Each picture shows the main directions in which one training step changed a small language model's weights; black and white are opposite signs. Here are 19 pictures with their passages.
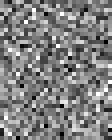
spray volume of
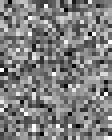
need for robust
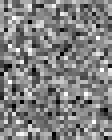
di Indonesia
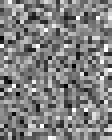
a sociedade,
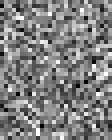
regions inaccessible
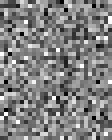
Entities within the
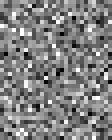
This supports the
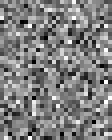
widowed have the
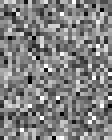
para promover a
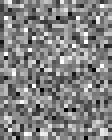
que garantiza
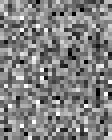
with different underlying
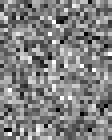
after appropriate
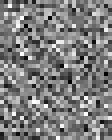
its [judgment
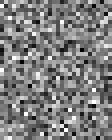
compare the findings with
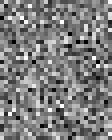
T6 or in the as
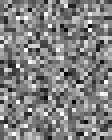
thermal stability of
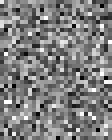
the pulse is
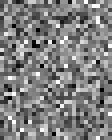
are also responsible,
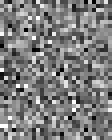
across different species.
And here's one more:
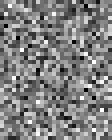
zero filters which are
